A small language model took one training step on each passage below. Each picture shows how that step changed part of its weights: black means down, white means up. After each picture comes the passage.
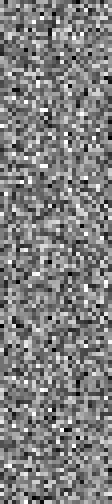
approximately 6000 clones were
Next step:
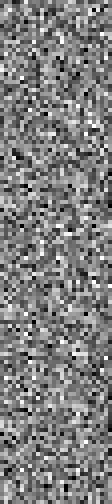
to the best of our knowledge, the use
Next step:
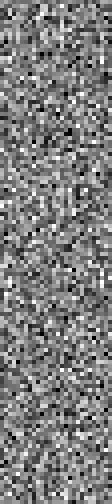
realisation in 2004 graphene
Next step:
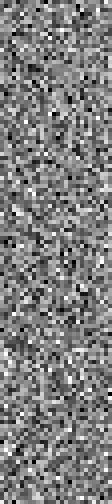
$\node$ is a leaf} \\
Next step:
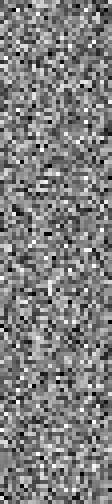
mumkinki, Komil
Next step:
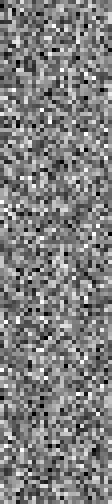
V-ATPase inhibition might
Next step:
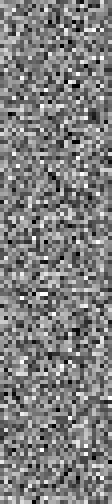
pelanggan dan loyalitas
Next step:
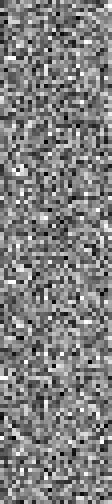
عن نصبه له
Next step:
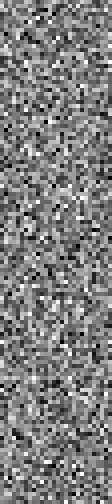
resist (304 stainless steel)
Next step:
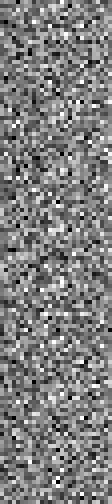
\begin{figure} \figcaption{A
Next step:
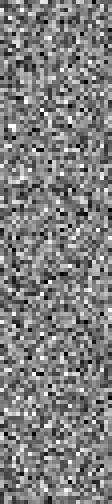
inhibits both the HIV-1 and
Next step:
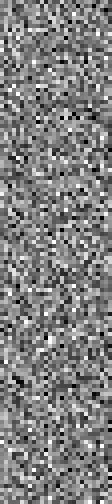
Wiersinga WM: Risk
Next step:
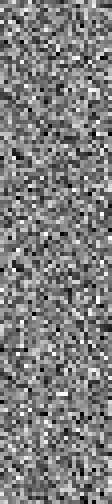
have no significant effect on the prevalence of
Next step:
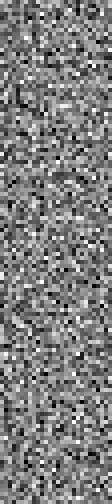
long 10.0g country_sum fos
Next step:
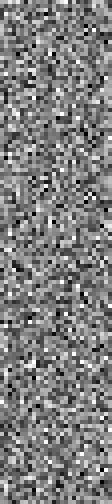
would never know whether their sample
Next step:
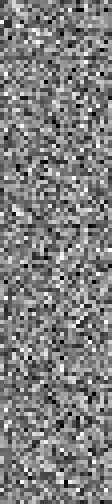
boshqasiga xat
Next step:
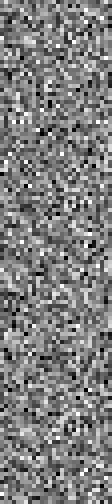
at the 3 location of the array (in
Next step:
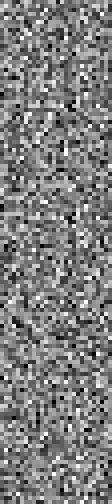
adorned the convent of the
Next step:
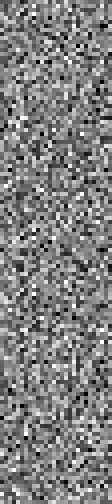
motivations extrinsèque et
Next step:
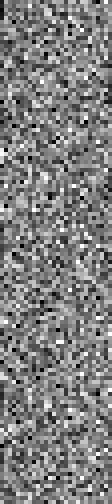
and metabolic control. Patients view
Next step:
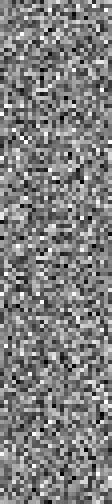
Hubbell, S.P.
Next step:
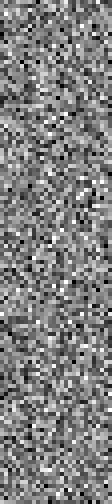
Experts: Berkinov
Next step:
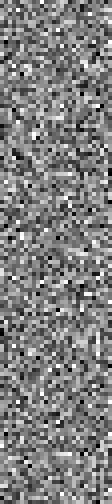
{\hat f}\times {\cal F}^{\rm
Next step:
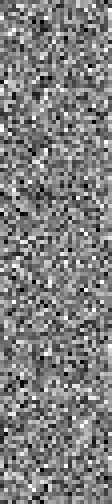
tê pè + ɛ/
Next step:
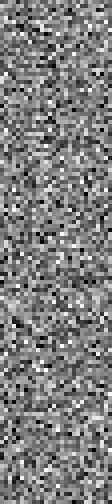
va jasur yozuvchi va
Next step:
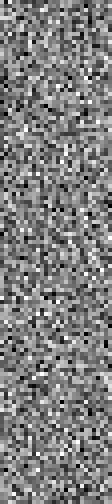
according to this indicator. Thus,
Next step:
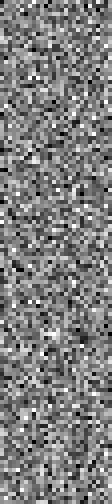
efficient management of scarce
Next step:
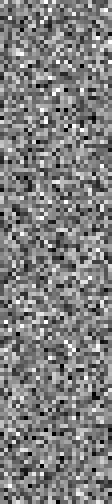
- Access to financing has to be
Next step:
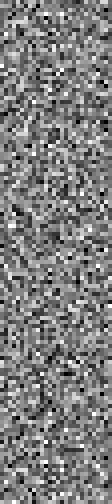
signifikan terhadap minat
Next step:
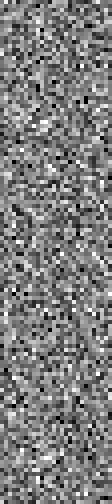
lattice. If an additional potential is
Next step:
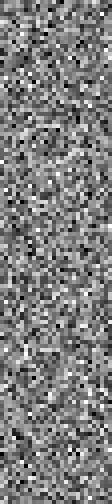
Bu jarayon dinamika,
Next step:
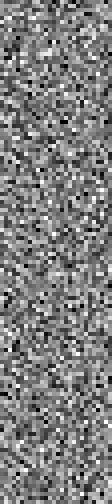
intersect at the diagonal point
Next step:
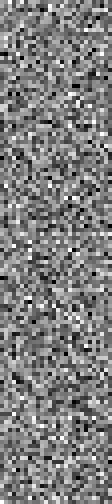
uyg'un holda kamol
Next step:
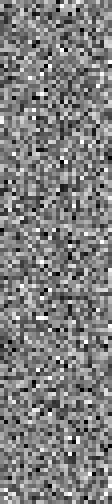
(Y) through Job Satisfaction
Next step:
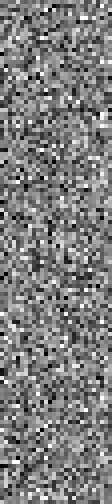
imkonini berdi. Bugungi
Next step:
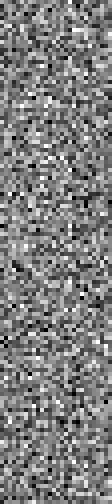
qoʻllanilishini bilib
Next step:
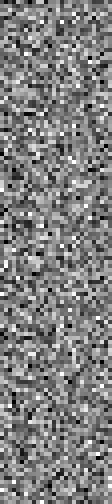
Cemeteries in Peninsula of
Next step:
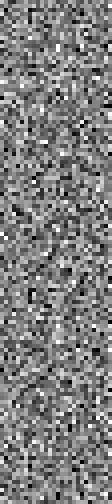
single occupancy constraint can be
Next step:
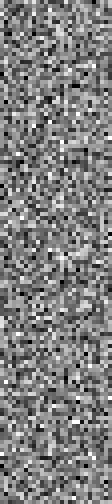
Phylum **Mollusca**
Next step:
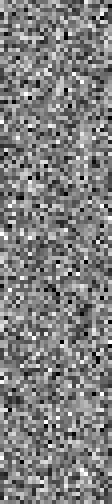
2011). Il ne faut pas non
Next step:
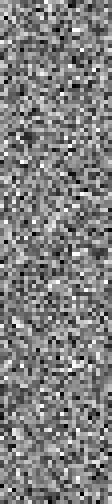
gullash, dukkak, sut
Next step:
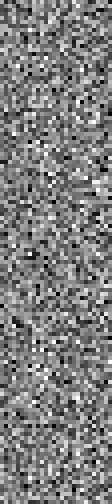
el acto reflexivo trae
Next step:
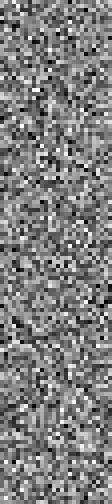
prospects of solar energy are discussed.
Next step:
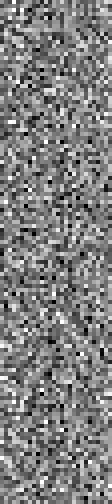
corrections and potentially new effects in the
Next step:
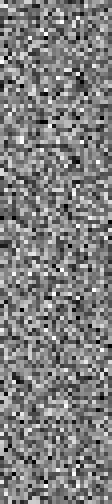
o'rganilmagan. Bundan
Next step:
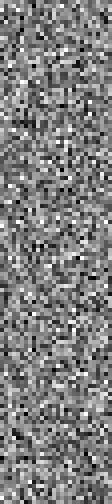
polar circumbinary orbits
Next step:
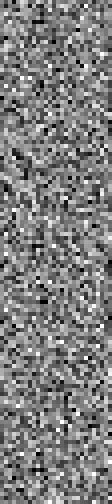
has also emerged. The contact
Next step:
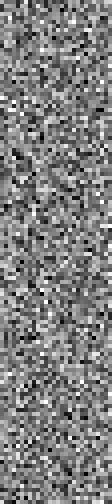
order to obtain an analytical solution to this problem,
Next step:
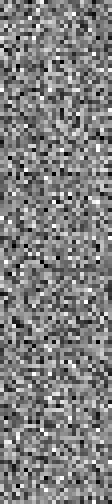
the single- and multi-layer
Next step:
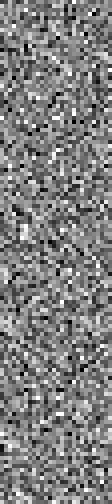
there are overlapped configurations that
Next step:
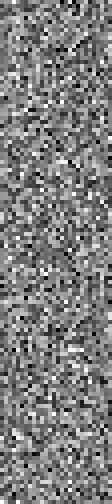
egallayotgan bilimlarini
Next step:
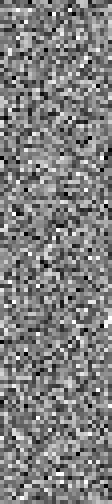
using X-ray diffraction. The results
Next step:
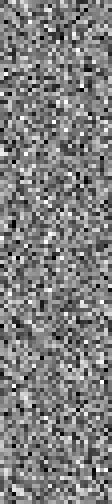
Although it is true that all equations have
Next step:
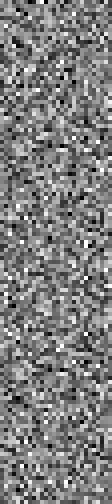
atender a demanda, o que
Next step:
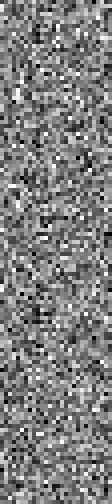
siswa mengembangkan
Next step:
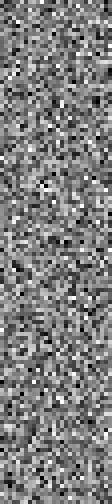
afirma que el 64 % de la
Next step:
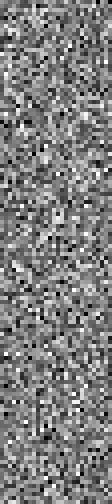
formed and the role of long-range
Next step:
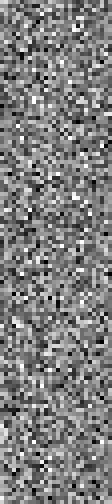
erishgandan so'ng
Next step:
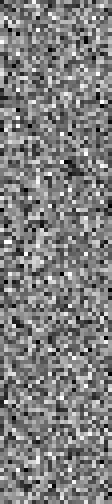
by adiabatic elimination. The
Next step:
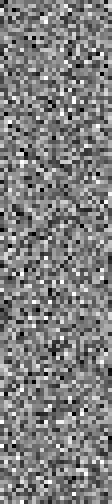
implausible, and we consider $ B_G
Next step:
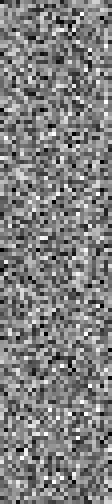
parental attachment is related to
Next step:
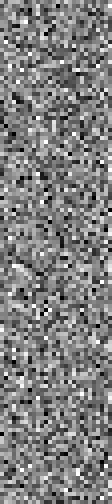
This work has been supported by the MCYT
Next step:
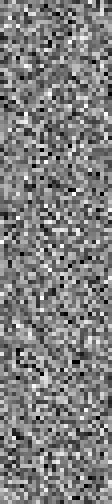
separated in small clusters of needles,
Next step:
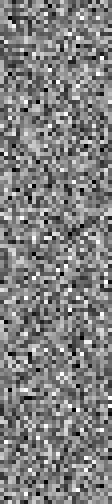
neden olan savaşlardan
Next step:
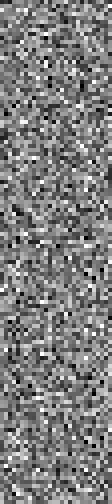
the limit of zero mixing, the
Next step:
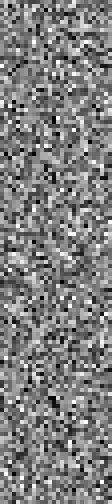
soberania nas RI, identificam
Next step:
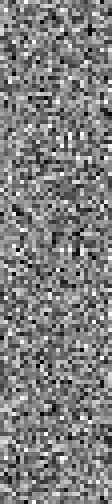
This study did not involve human or
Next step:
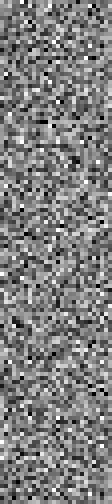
o'rganish nafaqat
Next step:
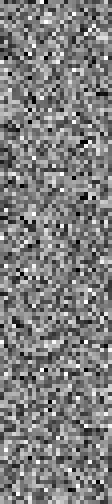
the thinnest possible wafer
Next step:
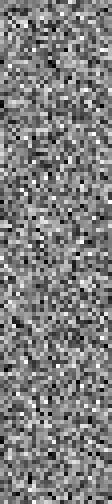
chegaraviy masalaning bir
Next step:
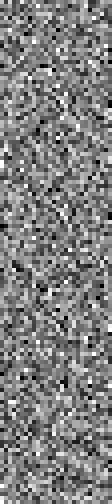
bo'yicha falsafa
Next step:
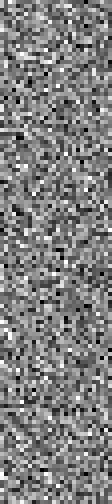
the optimal fidelity for the first
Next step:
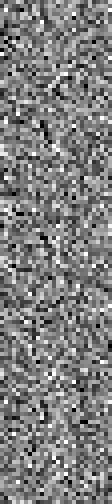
by several methods: DPPH,
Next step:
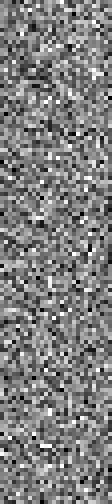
in the stellar crust, such as a
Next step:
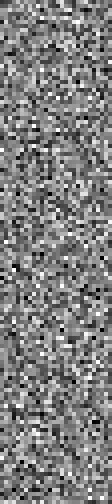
data available, i.e., how much
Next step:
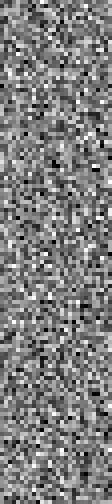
intensity. However, if the optical intensity of
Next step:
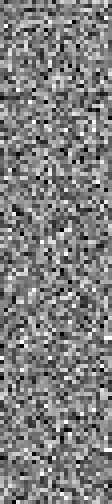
that could actually be very compact
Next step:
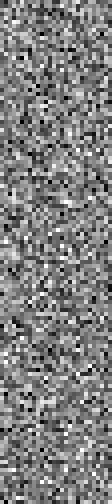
SSON provides sophisticated
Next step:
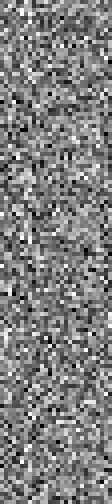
versus 5*). Finally, the most
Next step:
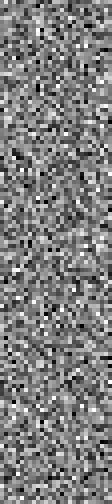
lattice $Q_L(x)$,
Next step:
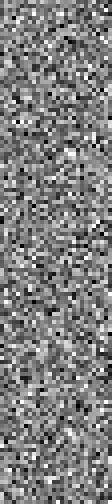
of four wild (*O.
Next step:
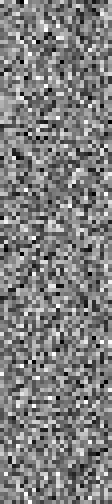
much more frequently affected than any
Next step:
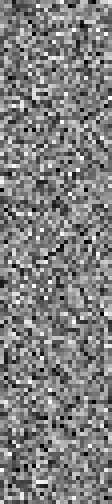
- SPIN, Genova,
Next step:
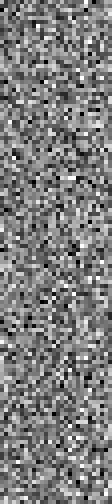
compounds to be effective. In the present
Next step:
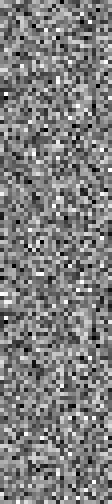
a pesquisadora: O
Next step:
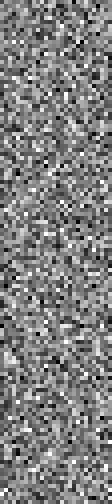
\bar c_0$. The equation of state is
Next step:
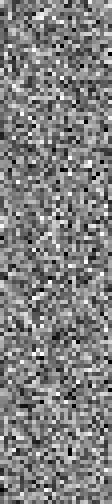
Semiconductor Physics,
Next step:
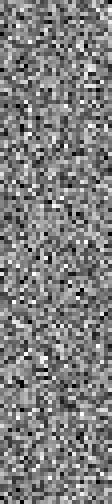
4: 3rd Run Figure 5:
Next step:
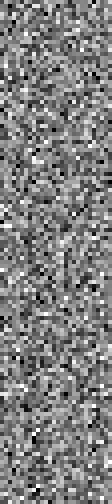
Coll, Phys. Rev.
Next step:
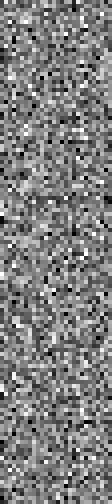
у доповіді ООН
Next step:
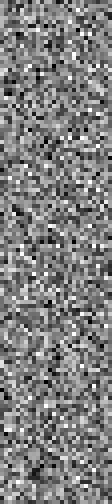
any variation form of the load torque.
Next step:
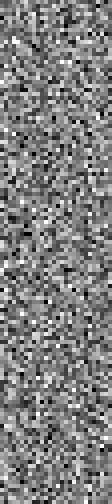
same functional dependence is obtained starting from a
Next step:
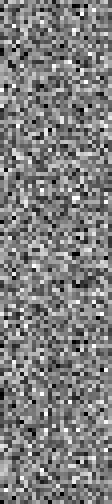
əhəmiyyətli və
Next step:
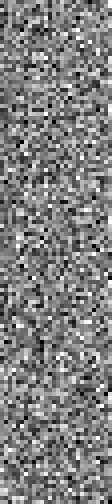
څخه په
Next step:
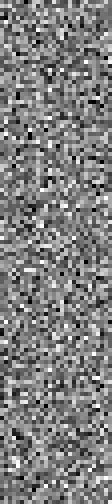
that uterine fibroid in
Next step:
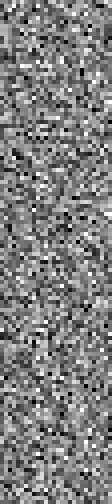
mortality and, above all, a high
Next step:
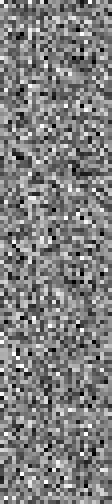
tarbiyaning tizimini
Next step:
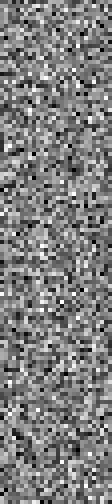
adat, pemerintah, dan
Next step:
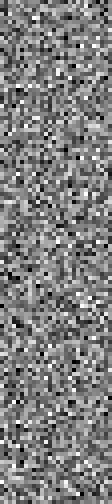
en torno a la discapacidad
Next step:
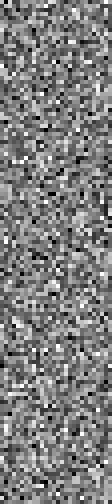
ručja levostrano
